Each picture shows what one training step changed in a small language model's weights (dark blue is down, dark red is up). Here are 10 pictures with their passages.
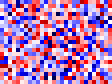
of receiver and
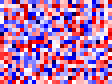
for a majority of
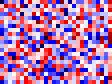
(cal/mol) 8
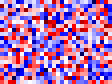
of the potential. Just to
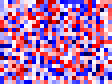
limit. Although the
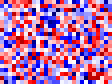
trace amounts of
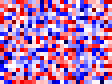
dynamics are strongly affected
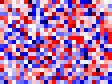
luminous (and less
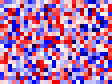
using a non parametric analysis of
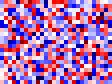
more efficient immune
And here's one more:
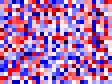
construct by construct from top
